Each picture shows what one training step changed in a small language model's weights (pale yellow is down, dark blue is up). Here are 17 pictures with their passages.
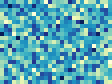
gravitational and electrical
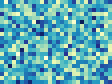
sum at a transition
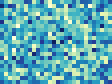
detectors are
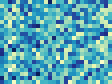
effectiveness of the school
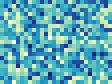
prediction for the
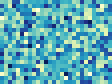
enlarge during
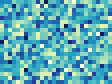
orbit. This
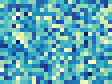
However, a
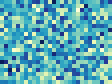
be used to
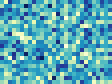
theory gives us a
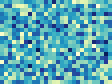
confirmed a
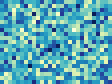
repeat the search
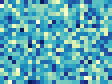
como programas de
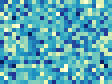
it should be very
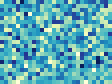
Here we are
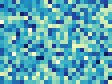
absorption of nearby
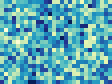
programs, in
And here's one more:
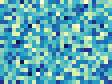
en el km
